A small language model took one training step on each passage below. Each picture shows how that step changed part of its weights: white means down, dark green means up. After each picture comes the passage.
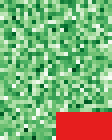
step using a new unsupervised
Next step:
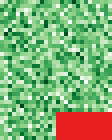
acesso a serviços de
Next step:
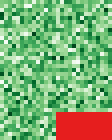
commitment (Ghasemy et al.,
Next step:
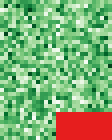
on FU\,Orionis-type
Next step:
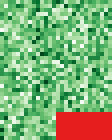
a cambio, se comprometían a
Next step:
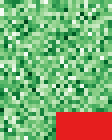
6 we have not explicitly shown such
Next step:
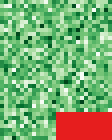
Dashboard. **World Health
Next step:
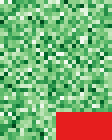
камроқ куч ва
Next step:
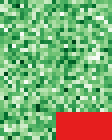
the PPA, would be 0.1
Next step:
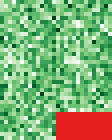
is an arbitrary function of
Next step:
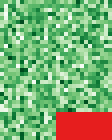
wordt uitgesproken dat de
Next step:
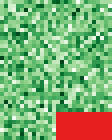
dióxido de enxofre e
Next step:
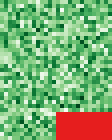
with $-b$ direction exists at the
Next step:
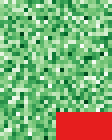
der generierte Code eigentlich
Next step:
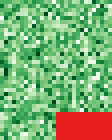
soliton is localized, very far from
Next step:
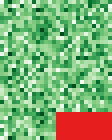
dos argumentos mencionados en el
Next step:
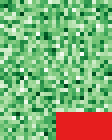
becoming *lost in the finite*, to
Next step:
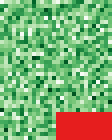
1000 k-points was used in the
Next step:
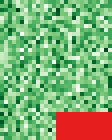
While QUICCA can
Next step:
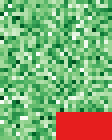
green icon (with a
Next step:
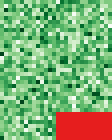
Выбирая каркасный
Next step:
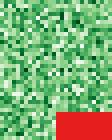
so‘z yuritiladi.
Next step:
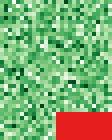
used for human consumption since it has been
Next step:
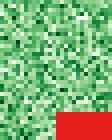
oliy talim tizimini 2030
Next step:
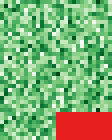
nama pasien, tanggal
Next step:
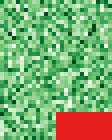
qilinayotgan ushbu
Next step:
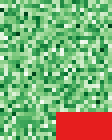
a variety of essential tasks.
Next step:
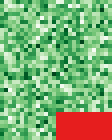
room temperature and treated with excess
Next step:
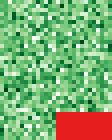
minus 0.4em\relax
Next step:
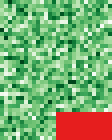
The infectious classes consist of
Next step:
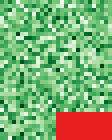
Science Limited (also known as
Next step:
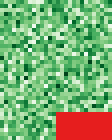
*State-building and National
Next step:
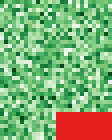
18 years old belonging to an
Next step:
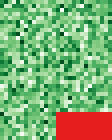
microbial isolates. The mass
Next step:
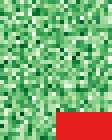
traits which are difficult for measurement or
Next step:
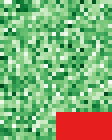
for benign brain tumor detection
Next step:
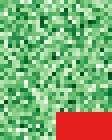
the audience, occupies the
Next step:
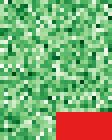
were written by users who were
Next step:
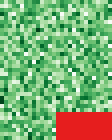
davlat pedagogika
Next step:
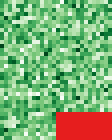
the life cycle of
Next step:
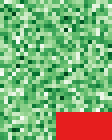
evidence: \begin{equation} L_k
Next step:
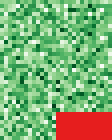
çıkış hedefi
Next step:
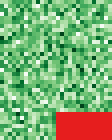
choice of parameters of this theory.} with
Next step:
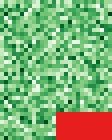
general recursion and other convenient but
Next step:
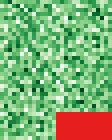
process of this research. You all are
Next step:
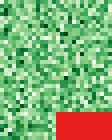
centra en el análisis de los
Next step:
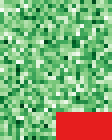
\emph{distribution} of the obtained
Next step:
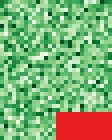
challenges. It is plausible that
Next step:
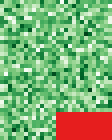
contracts to be operated globally.
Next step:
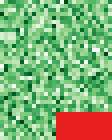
supported the game’s utility,
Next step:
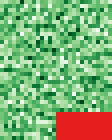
Identifier, z. B.
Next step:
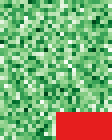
vector $$\mathbf{r} = (X,
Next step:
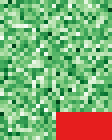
of 80 to 84 which indicated
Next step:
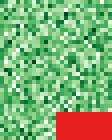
ta'kidlaganidek, –
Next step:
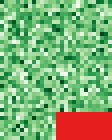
the high frequency of radiation enhances
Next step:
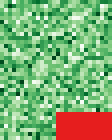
– раб любви, гоклен
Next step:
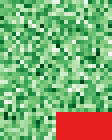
Información y Poder* Luisa
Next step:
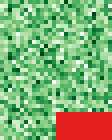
by engaging Google
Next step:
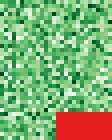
a standard mode-locking laser
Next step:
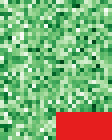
B \text{ if and only if } A,
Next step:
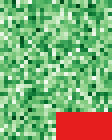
oladi. Investitsiyalar va
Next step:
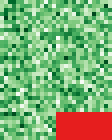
given by the natural width of the
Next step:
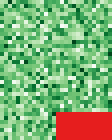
member of society. Key
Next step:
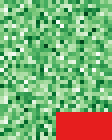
korporativ boshqaruv
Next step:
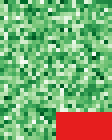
aytganda, buyuk
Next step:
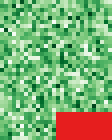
da credibilidade e autenticidade dos
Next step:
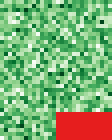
for the Dirac field: $k=2$,
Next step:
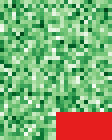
City in 2019. *Cureus.*
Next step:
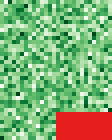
were reported (2%), which is acceptable
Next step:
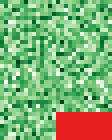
idea that re-entrant phases in
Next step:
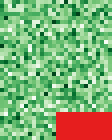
incapacitating pain in 2% to
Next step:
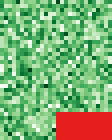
The tail typical for a scattered
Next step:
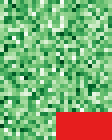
are structures that should operate stable in all
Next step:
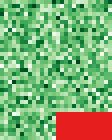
at least from 22°C to
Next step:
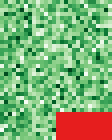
social platforms and led to an increase
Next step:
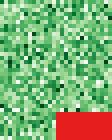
had a net income of Php
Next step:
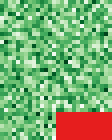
dynamic matrix is diagonalized to
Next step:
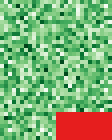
residence time for these layers. One
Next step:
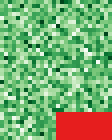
«**Ajam**» kuyini
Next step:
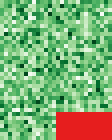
(refer to Table 2). The extent of
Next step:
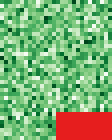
of the hydroxylic solvent.
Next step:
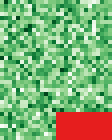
answers. If possible,
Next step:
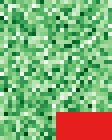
protokol va formatlarda
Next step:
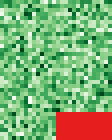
Three (3) points Likert
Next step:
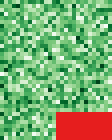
prefactor. In order to regularize the
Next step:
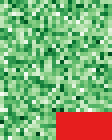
these vectors according to Fig.
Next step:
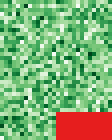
UP resin, a more significant improvement in
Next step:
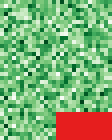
siyosatning institutsional
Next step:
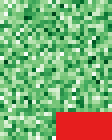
The curve is smoothed but the best
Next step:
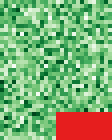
334 p. (in Ukrainian).
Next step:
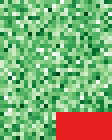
**three projects aimed at
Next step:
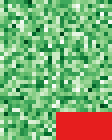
qo'shish orqali
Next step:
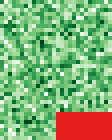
hacen de su entorno virtual
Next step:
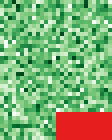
synchronized readout, the
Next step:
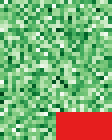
test of time: predictors and effects of
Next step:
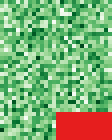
sostienen que las escuelas
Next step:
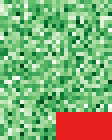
submetidos a essas
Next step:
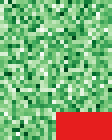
importance in food quality. Nutrition
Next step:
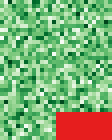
was taught through conventional method of
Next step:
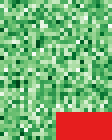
The decline continued the entire 2005
